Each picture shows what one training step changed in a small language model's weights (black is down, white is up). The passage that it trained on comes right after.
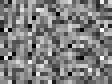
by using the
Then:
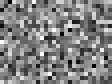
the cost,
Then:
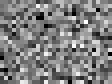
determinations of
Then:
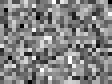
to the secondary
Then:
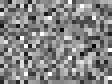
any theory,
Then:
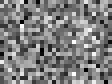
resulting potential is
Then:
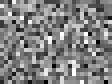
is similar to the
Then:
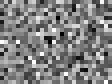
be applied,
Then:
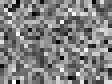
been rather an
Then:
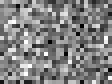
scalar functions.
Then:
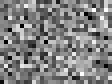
our goal is
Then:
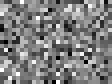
general problem of how
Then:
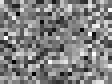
processes between the
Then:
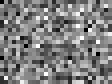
version of their
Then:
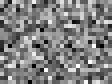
the way from
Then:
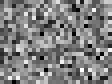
intention of
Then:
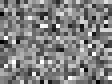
separators between
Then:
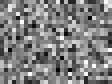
K, p and
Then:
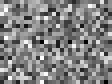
problem, which is
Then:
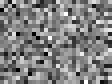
changes the results
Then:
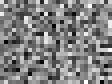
chances and
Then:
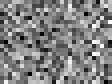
difference between the
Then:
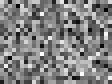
our sample. The
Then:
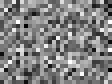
structures, our
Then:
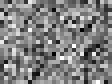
show that the ratio
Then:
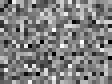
the National
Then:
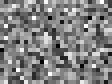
with slits
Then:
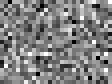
our extensive
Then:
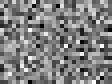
black hole
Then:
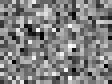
and provide
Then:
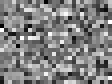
on scales
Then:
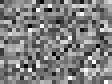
that indeed
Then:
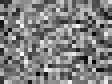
of the two
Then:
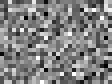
final correlation
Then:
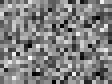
list that
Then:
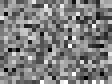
to $\lambda =
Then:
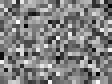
structures, can
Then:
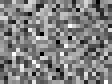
are indicated by
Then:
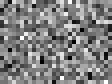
the escape
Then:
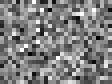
considered in the
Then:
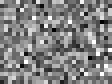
through sharp
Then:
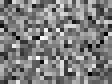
the two forms
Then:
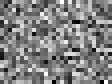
the approach of
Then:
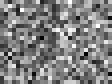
within the dynamical
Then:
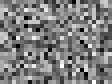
method to impose
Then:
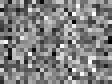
this deformation potential
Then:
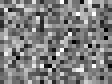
other system considered in
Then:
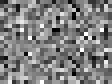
section. A
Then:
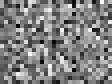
noise intensity
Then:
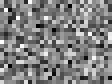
The latest
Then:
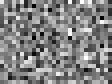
W sources are
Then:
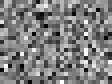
sample preparations
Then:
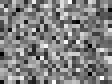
$, the
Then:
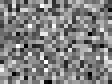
T} We have
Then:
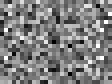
when using a
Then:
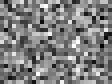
We assume there
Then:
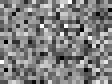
$t$ can
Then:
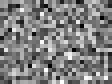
the Young
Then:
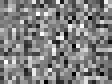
Ru and
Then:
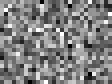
than for U or
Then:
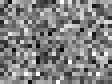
the interaction between
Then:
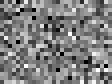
level crossing does
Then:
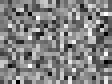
evidence for
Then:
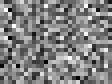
This may be the
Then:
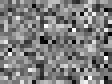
detailed spectral
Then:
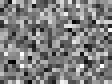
the description
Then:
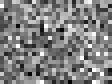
atom coherence
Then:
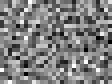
as shown in Figure
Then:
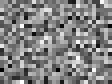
to search the
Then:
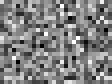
a function for
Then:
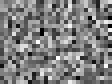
error in the
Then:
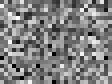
work was supported
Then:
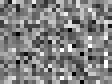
the experiments.
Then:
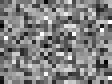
on the QW
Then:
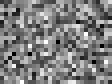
of the first and
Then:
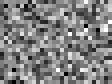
usable area
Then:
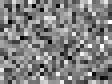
Scale bar
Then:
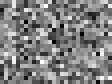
P + \varepsilon
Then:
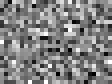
the maximum flow
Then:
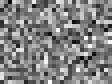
the combination
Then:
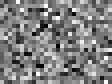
resonance and
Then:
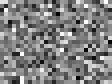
LVC data
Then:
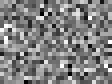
small compared to
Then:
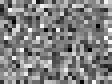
scaled as a
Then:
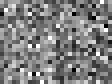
electronic bands
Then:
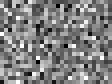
The paper is
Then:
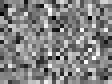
directed at
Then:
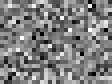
\\ Claude
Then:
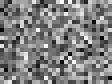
the right of
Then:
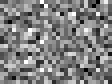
displays are
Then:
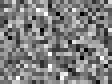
defined by al
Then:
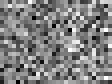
though that the
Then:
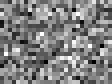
we consider the process
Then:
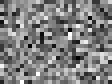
of simple
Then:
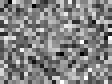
the depth
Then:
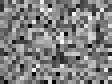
for analyzing
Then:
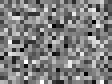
normalization was
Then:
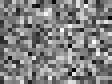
and therefore the
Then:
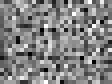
second order in
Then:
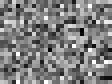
amount of
